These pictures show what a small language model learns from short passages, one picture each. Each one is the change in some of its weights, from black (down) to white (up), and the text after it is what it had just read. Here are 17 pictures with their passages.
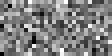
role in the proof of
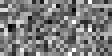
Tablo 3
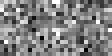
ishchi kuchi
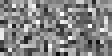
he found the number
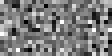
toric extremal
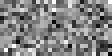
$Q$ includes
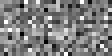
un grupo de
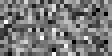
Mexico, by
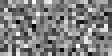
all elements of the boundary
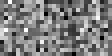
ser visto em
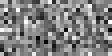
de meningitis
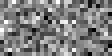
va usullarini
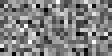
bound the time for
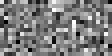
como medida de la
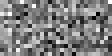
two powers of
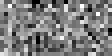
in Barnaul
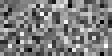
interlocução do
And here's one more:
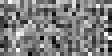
en depresión*.
